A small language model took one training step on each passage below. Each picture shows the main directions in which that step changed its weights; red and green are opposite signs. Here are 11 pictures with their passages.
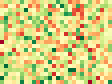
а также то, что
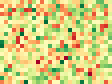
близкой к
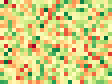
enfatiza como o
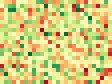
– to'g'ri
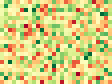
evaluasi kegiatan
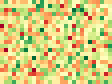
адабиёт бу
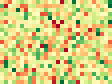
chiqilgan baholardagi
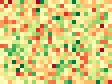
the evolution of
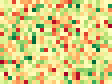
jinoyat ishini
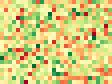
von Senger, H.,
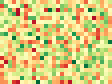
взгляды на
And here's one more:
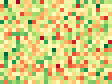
uma estratégia
